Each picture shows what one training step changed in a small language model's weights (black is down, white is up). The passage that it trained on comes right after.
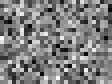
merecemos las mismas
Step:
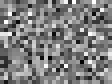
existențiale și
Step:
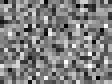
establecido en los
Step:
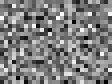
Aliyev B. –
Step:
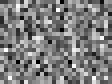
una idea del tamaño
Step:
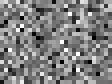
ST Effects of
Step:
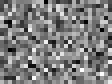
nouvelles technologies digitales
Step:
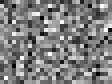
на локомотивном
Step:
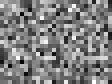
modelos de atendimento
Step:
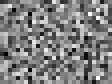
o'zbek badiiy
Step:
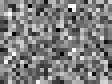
sempre de acordo
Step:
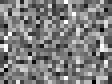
la masificación han
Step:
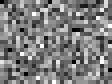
Могут оказаться
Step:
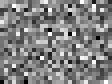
– Moral Education
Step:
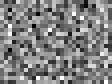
dini bertujuan
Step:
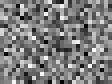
explicado Stéfano
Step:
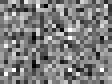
furtherance of the
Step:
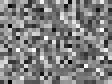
3D graphics in
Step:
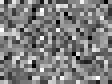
auf inländischen
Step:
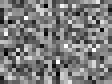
teknar séu
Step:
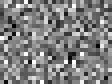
los que haría referencia
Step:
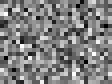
e na sua grande maioria
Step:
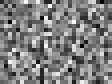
глубину. При
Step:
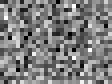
quando a deflexão é
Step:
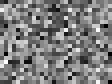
alguns livros para
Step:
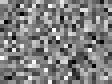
ТЦ «Сфера»,
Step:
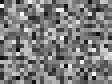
onverholen trots
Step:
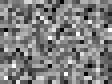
maktabgacha taʼlim
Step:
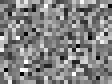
chiqish nuqtalari sifatida
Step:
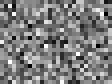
26 серпня).
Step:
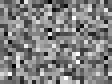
stessi di IA:
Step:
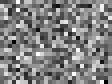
integral dari budaya
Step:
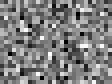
concernentes ao controle
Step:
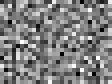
после взаимодействия
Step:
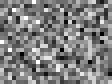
и психологических особенностей
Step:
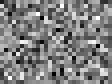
узгоджуються з
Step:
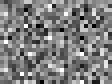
va qayta ishlash
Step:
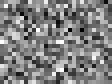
Grande do Sul e
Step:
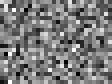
dever é julgar
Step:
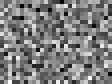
décrite comme significative
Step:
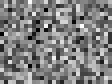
vraag is voor elk
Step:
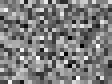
iqtisodiy makonda integratsiya qilish
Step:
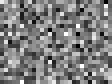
LEA, Susan
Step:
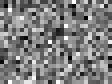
de sections municipales
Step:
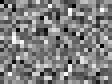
реакции во времени
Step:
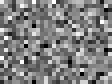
все результаты которой и не
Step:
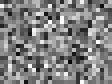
et à renforcer
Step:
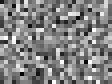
competencia, con productos que
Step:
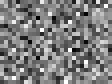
T.: TDYuI
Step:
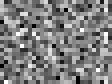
lembaga UMKM
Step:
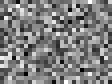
idear un esquema de
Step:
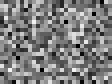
que una mujer de la
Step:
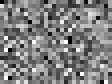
अगर इस
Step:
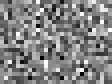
qilishi kerak bo’lgan
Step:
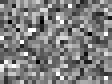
средством общения.
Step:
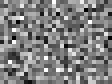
4. Неприцкий
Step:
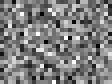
mededeelingen uit het
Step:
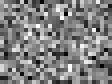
participação ampla da
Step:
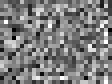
en línea son
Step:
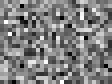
Pernikahan Dini
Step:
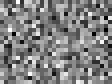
alternativni narativi
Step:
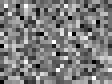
Committee on
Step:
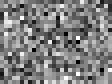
verilerek (yok
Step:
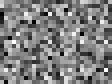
masyarakat. 18
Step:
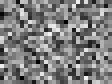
mengatur dan menetapkan
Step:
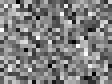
Yunani terkandung
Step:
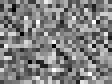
sve one koji su
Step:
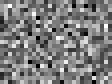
el reflejo de la
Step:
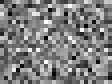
в адміністративних
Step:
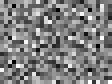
времени представляет собой
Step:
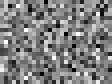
zijn de gelijk
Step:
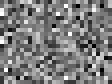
Lekin aynan
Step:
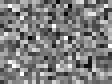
защите деловой
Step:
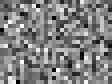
presenta un nivel
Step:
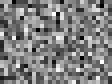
fundar o poder e
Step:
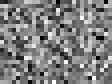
amaliy jihatdan
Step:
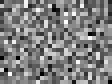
pentru filosofi
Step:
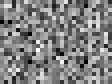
já que o seu uso
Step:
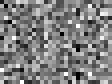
роста случаев
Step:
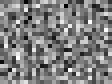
it does not engage with
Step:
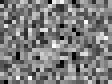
Г. Чибісова
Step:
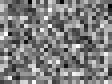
impulsionar o
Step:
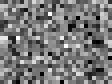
de prevalencia de la
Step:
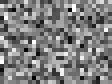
mumkin. Barqaror
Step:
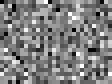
іншим. Сила
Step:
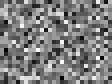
Ana shu kabi
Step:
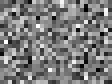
Sávio Alves de
